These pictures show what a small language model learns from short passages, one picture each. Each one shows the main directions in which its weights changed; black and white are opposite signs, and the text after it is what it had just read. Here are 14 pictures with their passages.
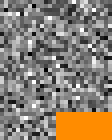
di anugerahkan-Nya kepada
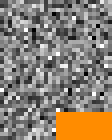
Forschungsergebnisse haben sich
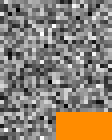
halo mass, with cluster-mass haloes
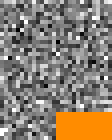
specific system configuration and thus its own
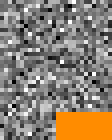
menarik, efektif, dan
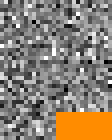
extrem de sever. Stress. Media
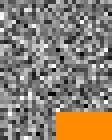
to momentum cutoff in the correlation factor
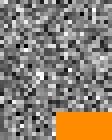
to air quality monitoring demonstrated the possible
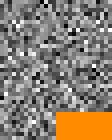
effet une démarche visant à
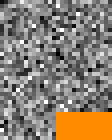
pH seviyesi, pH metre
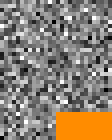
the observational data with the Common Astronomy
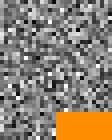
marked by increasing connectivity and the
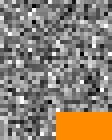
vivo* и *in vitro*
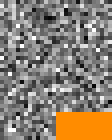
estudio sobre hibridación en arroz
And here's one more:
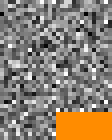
The nuclide $^4{\rm Li}$
